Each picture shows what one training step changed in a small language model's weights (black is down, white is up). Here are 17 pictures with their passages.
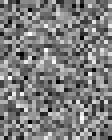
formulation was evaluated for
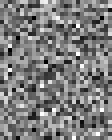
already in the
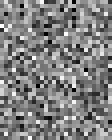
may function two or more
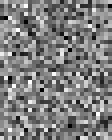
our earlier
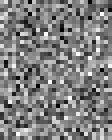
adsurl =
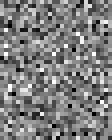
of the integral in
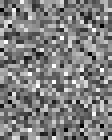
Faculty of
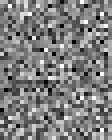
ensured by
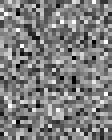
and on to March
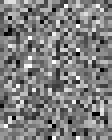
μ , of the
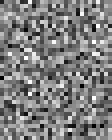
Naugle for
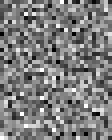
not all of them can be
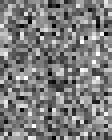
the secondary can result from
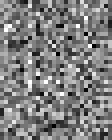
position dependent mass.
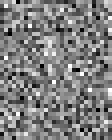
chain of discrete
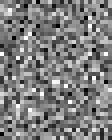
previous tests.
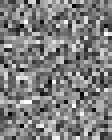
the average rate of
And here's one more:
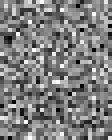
now written to
